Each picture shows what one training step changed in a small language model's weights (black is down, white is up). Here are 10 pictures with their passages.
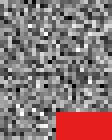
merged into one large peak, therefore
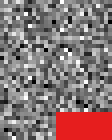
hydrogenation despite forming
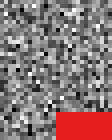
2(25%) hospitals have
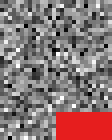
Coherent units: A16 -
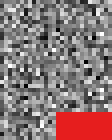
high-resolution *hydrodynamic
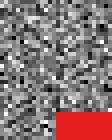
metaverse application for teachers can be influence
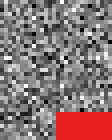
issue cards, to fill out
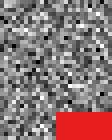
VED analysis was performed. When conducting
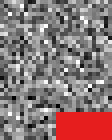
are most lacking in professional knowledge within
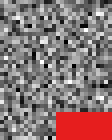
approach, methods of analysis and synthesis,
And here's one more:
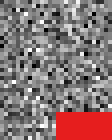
neuroblastoma: A
